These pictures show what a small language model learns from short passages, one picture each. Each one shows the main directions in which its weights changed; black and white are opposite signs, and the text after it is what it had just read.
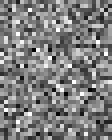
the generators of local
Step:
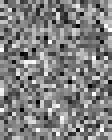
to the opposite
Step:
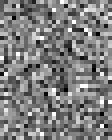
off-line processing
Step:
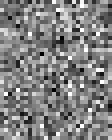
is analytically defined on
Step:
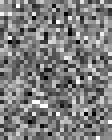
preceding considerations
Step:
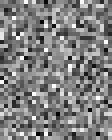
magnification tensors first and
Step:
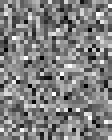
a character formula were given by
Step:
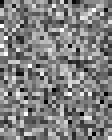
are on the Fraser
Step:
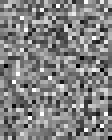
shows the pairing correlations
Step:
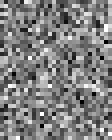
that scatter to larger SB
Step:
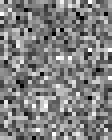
form: \be{PP
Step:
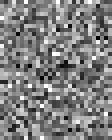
cannot be sure whether
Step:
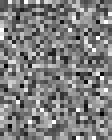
9. An adaptive
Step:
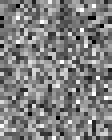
(which has only limits
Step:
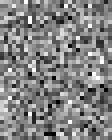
if there exists for every
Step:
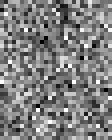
in an optimal way. In
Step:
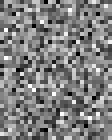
polarised by the canonical
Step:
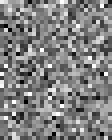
=\omega \left(
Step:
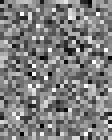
central character $\chi$ and
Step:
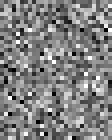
the scale dependence to be weak
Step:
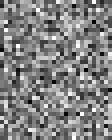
tropical polytope
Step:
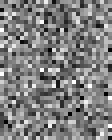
or design phases.
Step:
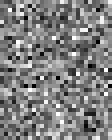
2 by the L3
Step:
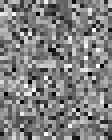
dependence, the models predict
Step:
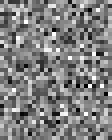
derivative operator. Let ${\bf
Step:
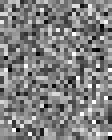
models for engineering
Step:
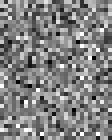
of the iterative algorithm is
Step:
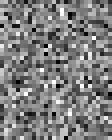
$n$ has outer
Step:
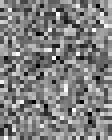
to local edge servers to
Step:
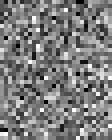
C}.$ Furthermore,
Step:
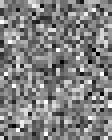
{\em Journal of
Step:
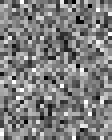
annihilated by the
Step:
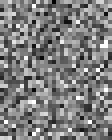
major arcs for that
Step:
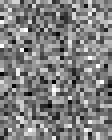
for different nonlinear systems, such
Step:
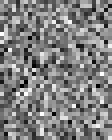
the fluid element and the element
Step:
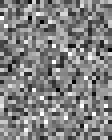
only the singlet pair has
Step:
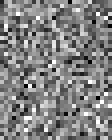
of the U.S.
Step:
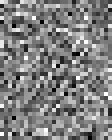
where $x\rav
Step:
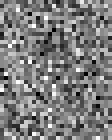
theory does not possess
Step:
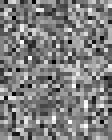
radial distances, the
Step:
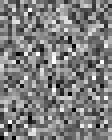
the $M$-dimensional real
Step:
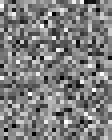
subdiagrams of the
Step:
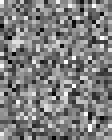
\qs ally
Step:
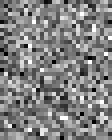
forms} of weight
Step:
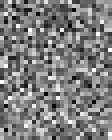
automorphic representations leads
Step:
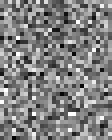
internal TDC
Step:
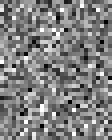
idea underlying the
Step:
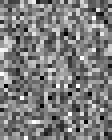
graph once we use the
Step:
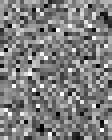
t \leftrightarrow
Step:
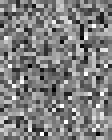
the structure, error bars
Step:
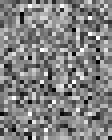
The position of the maximum correlation
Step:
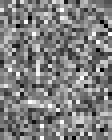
a key issue
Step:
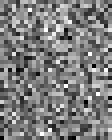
the whole delayed
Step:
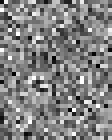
excitation beams,
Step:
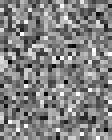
a carrier. For
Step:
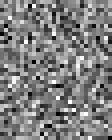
of time-integrated
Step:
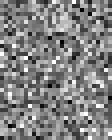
and (c) for
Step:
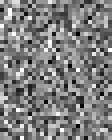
singlet fermion
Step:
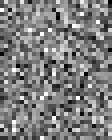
to be essentially free of
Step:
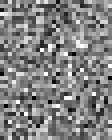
interface where at low temperature they
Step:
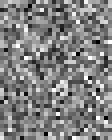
shows nonlinear increment with
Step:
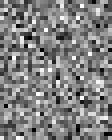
indeed identical to the
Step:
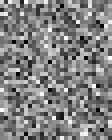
because of the finite number of
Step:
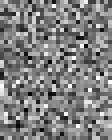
degree zero. Given a
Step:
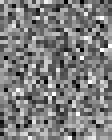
still use this terminology
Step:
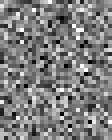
(although, of
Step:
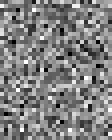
signature $\sigma$
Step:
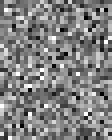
2. Manifolds
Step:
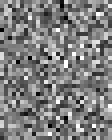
a way transparent to
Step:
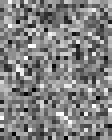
general not a easy task.
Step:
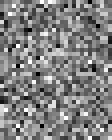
\textit{Journal of
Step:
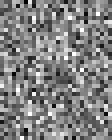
recorded to be in
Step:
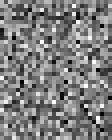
dynamical system with finite entropy then
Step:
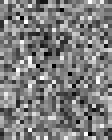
The schematic is shown in
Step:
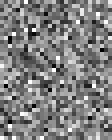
note that if $U
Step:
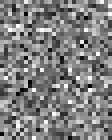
total converges to the required
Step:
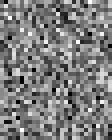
in $B$, and
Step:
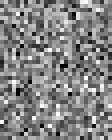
random variable $X$ with
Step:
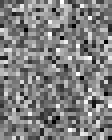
We work in the framework as
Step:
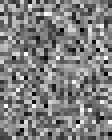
light neutrino masses and
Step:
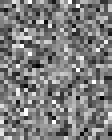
single crystals as the
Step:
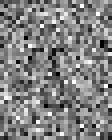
should be able to
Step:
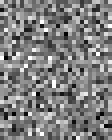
require that each connected component of
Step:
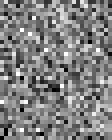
and $d$, such that
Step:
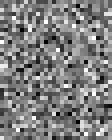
stellar labels. By
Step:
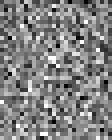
to autonomously
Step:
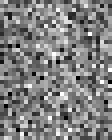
$K = 10$, resulting
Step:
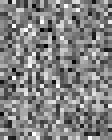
prediction},\ }in\
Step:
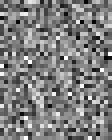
based on the notion that
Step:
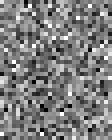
\end{eqnarray} It
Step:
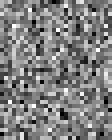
G_r$, then
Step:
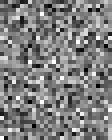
p\rangle = \langle
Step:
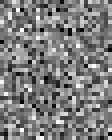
\times N}$:
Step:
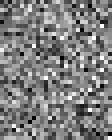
approach for analyzing
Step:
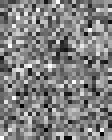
formulation of the theory.
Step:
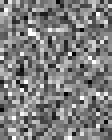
any case it implies that the
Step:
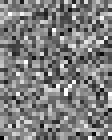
which is explained later
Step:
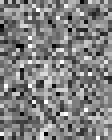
The maximal sieve
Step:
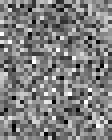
group of type {\rm
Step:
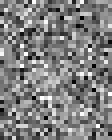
The HCG88 is
